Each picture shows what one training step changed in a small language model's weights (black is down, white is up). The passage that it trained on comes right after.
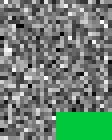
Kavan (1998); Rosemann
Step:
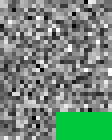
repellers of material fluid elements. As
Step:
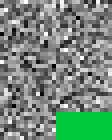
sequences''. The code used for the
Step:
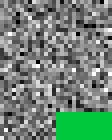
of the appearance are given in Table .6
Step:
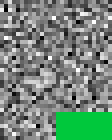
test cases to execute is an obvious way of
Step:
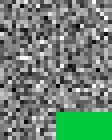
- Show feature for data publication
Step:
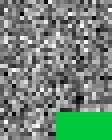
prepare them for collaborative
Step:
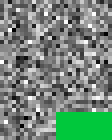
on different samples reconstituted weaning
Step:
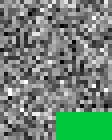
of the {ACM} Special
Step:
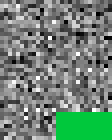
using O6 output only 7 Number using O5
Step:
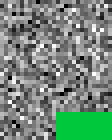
will leverage the project’s results to the
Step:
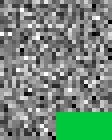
the fundamental representation of the gauge
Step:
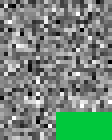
Quant.\ Grav. {\bf
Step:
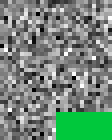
beings come into existence and perish.
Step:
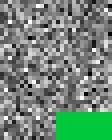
and mechanism, transmit vibrations on
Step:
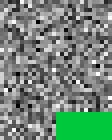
stimulus has to be attended to and
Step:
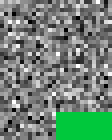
supported by a National Defense Science
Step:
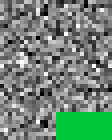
$30$ nm (red dotted line),
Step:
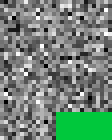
It encompasses irregular
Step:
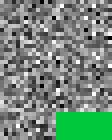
the one-year trial release of
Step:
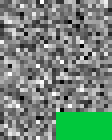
(independence in thought and
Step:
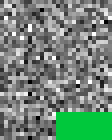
ratio between the most critical damage parameters
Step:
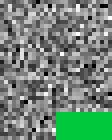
two systems. (The mean is always the
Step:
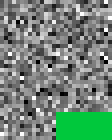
case where both incoming and outgoing states
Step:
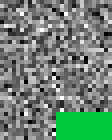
Trans. on Power Systems*,
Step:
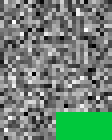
for decades by the European
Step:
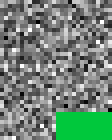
classified the included children into
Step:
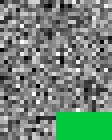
20G PIV catheter was then
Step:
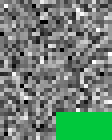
a suitable choice for teaching
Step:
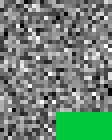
time; transferring knowledge between domains has
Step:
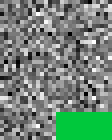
Khrotezo Wezah,
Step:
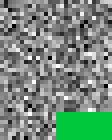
resonant displacement amplitude is
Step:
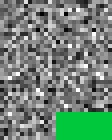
second. - **Efficiency Ratio
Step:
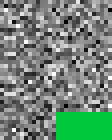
be essential to fully understand this
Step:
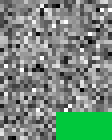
Anti-rap attitudes as a
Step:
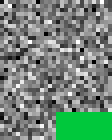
precision effects, $w_i \in
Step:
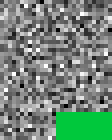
also said “Talents and
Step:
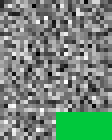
for more complicated transitions or if thermal
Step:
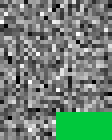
is high. Only 19.6 per cent
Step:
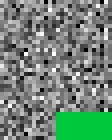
triple taus (c3). The
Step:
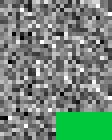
the small and large components) and the
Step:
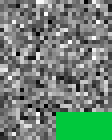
author = {Hindle, Abram and
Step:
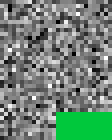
\leq N$, thus enabling a direct
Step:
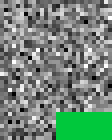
increase in the cognitive domains of
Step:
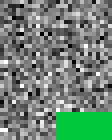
existing binary neuron models,
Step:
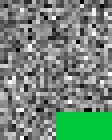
factor of 0.5 increases the exposure only
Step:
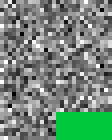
empirical data with the AAA algorithm
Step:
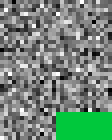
The threshold for $\bm\phi$ was
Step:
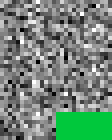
with the two-loop web, shown in
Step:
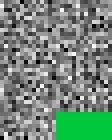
batang may espesyal na
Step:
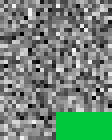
trillion dollars. However, while
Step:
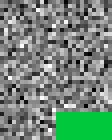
thermoplasmonic efficiency. As
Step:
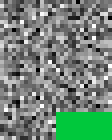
separately or combined, the main
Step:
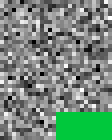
become more severe with increased flow rates
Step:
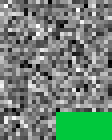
2. (B). with color scale indicating
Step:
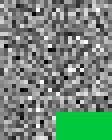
diospyrol compound presented two
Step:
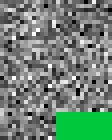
every three months over a year, considering
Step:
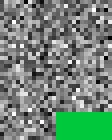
has been funded by the European
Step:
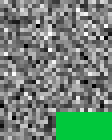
the given input. Yet, there are
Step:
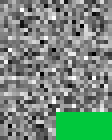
detection probability and the absolute square
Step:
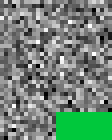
duration and a pulse temporal
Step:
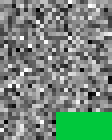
which develops website-based learning containing
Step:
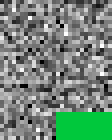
{\sl holomorphic
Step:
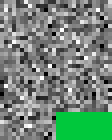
80\AA\ thickness. The
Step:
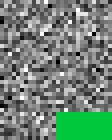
a linear combination of ratios, which
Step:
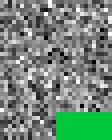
thickness $w$, i.e.,
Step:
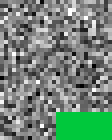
Blanton et al. 2003;
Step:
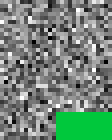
to 38.7%, with higher rates
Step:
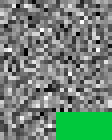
encounter rate (1%/GY),
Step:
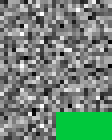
principles of women's
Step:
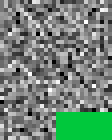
of $\Omega_R$ for several values of
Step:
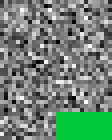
temperature of the system. The velocity
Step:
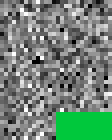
a different overall factor multiplying the
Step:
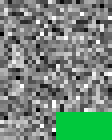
provide initial conditions for the dynamics of the
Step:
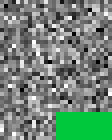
amount of diagnostically valuable
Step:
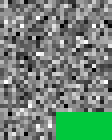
composed of layers with alternating signs
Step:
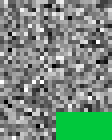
tool to extract the characteristics of the
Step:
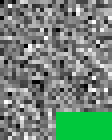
field (see the supplementary information: C). Figure
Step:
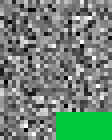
paper, we present a novel method to construct
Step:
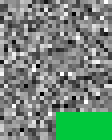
between Organisational Climate and
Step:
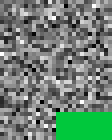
example, by the German research vessel
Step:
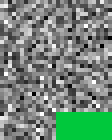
the algorithm does not need to run over users
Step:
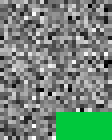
the section on Roman numismatics we
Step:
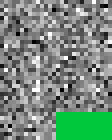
more in stock trading website
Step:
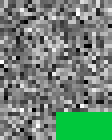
process flow in this research work can be observed in Figure
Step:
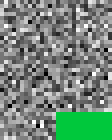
the state can be seen as applying the
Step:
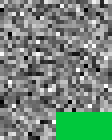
between them are short (Kiani et al.,
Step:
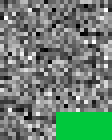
d$. The running strong coupling
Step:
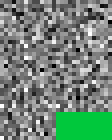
type metal is embedded into the
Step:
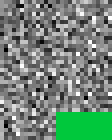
networks allow for links between neurons
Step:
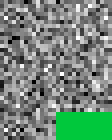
occupational stress and its effect on the job
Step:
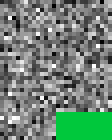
It is observed that the primary velocity
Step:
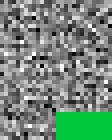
him to accurately analyze the miniature
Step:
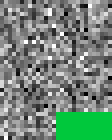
and found its relation with the single-qubit
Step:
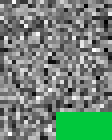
*P. cinnamomi*
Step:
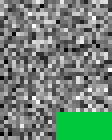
Zn, Ni, Co, Ru and
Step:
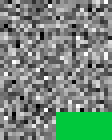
therefore be related to energetic sources
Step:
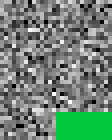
cited papers in mathematical
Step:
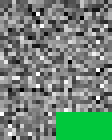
by the scheme and the adopted
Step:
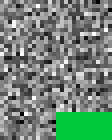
oriented normally to crystal
